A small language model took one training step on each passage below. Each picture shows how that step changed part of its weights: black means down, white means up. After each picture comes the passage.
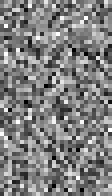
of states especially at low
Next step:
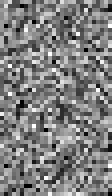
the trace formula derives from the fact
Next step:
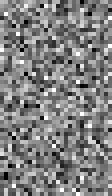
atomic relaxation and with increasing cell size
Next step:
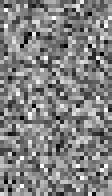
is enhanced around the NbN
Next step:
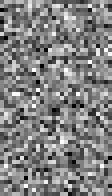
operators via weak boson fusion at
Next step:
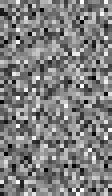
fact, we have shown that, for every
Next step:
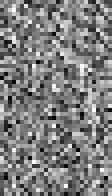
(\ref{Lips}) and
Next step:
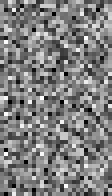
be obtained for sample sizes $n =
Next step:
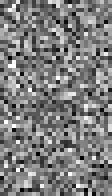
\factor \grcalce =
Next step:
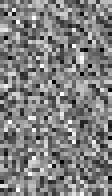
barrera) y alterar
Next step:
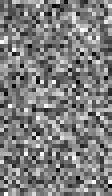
finite group acting on $A$. The
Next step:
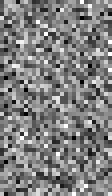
(a bond) is critically
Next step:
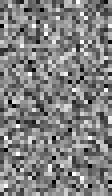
Benchmark Results} We
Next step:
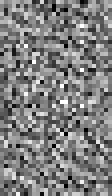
$a_{loc,0}$ from the
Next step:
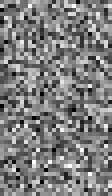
biconvex optimization problems in location
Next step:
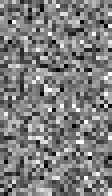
give a comment on the case when
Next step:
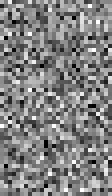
this means that example $i$ sits
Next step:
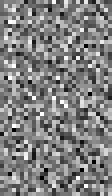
\left[ \sum_{T \in
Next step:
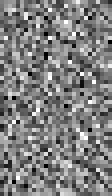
together to calibrate the
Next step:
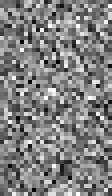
the associated solution efficiently:
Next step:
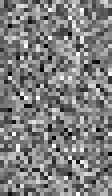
sufficient knowledge to provide highly
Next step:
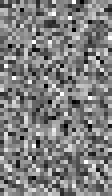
The corresponding ``Hecke relation'' for
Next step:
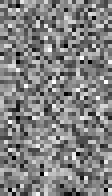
the Stefan problem with
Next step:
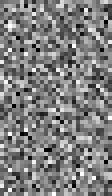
terms of second order in the magnitude of
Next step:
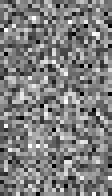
on $\bdry D_i$
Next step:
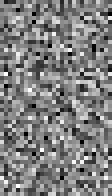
still limited. Therefore, this study is
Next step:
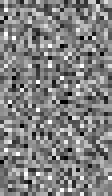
N= \frac{\Omega_\CDM
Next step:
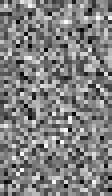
and $u(R)$, and
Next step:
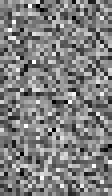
2b the related diffraction
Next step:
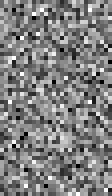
as a sufficient approximation to a quantum dynamical
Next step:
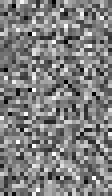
we are interested in, by the
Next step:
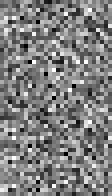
are mainly represented by the
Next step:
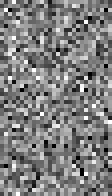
\mathbb{Z} $. Then $
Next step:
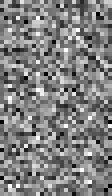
to a poor choice of the energy
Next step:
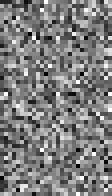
$\Db$. Another way to
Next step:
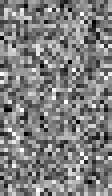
during the 14 years between the
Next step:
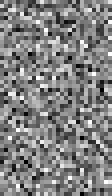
and FCC-hh.
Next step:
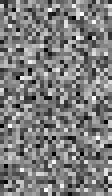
shuffles). All
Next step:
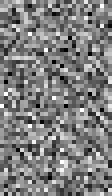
is $n$-rotation invariant,
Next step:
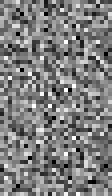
odd $N$ they generate the
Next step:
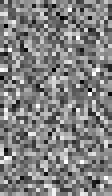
of order $1/N$.
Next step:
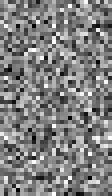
(If $\gG$ is
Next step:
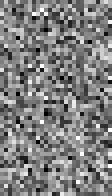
regarding the presence of dynamical
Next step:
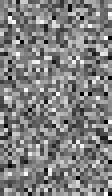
infer that there exists $\hat
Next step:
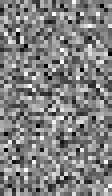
isogeny to the torus part
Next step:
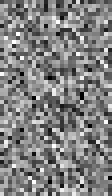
quantities \begin{eqnarray}
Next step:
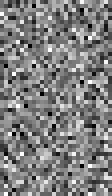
while lines 13 and 14 calculate
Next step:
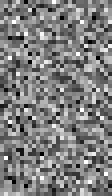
the background galaxy sample. Assuming
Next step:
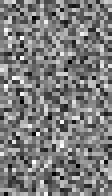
an arbitrary element in $G$.
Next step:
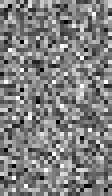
For any counterclockwise formation
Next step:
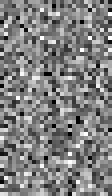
National Natural Science
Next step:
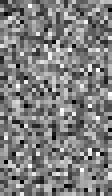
Princeton, while preparing
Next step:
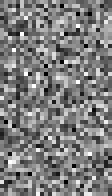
designed to be the same (in
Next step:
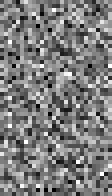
physics found in the near future
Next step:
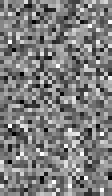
following definition seems to be
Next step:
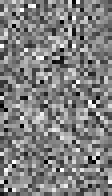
fixed $\tau_\alpha$, together with
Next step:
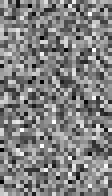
protons at CJPL.}
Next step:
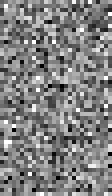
Lagrangian subspaces \[
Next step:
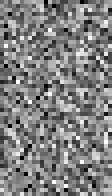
boundary components that $b$ starts and
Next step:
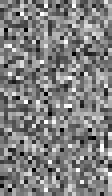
extended to become electromagnetic
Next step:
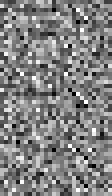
?a2 } WHERE
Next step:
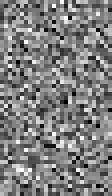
the common center~$x_c$
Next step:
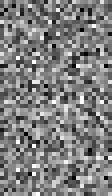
and we follow the sinking
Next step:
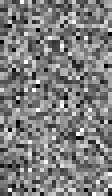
conservatively do not consider these
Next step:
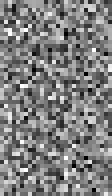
{journal} {\bibinfo {journal}
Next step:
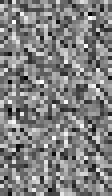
"safe" for an
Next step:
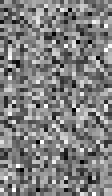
In the case of the $X$- and
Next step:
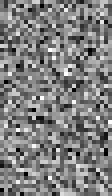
VDM) that is missing
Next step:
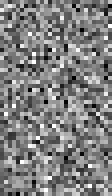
denote this congruence by
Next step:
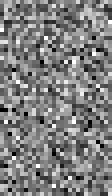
theorem does not follow from them (examples
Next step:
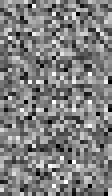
the above condition is always satisfied.
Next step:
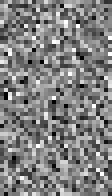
uses DynAlloy as a
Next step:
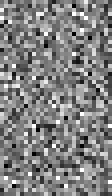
where ${\bf k}^* \equiv {\bf
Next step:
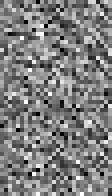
is a valid assumption to consider the
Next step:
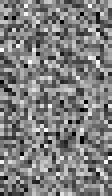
recognition on devices such
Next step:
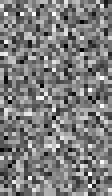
$E_K\approx 3\times
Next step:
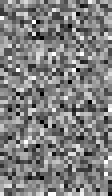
The number of variations is therefore
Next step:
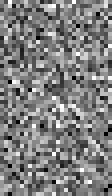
replace the output distributions of some input
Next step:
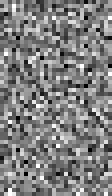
the electric and magnetic degrees of
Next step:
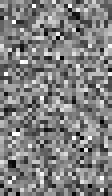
denoted by $\Phi$; choose a simple root
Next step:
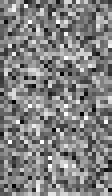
\ref{sec5} presents a
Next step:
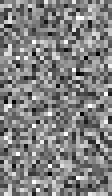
BAO + SGL), which
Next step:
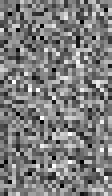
Equally importantly, the above properties
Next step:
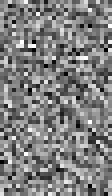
new algorithm is a symbolic in this case
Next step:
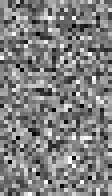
están completamente
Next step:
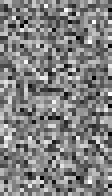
of pH and ionic strength
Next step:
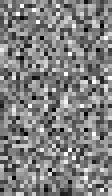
latter $d$-dependence occurs
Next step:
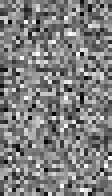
quantum channels. And we set the
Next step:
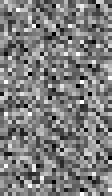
entity $n$ in the layer
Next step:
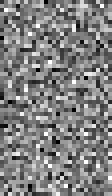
nor the continuum value function. A
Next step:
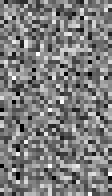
infinite. \end{lemma} Theorem
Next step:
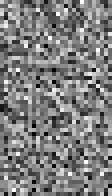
set to zeroes. Brown
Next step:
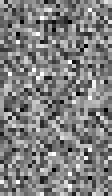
fast change, the EA does not
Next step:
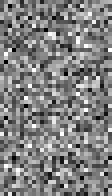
contains common SF output parameters, such
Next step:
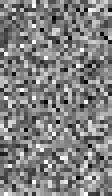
*Figure 14: AL approach on
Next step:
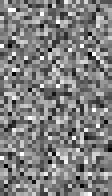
\epsilon_{\lambda, 2}
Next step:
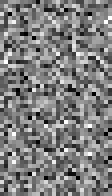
in the sense of the following Theorem
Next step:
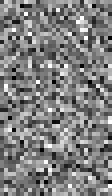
derivatives on $\Omega =
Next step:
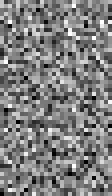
in classical physics. This proof may also
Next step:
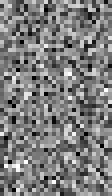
University of Minnesota
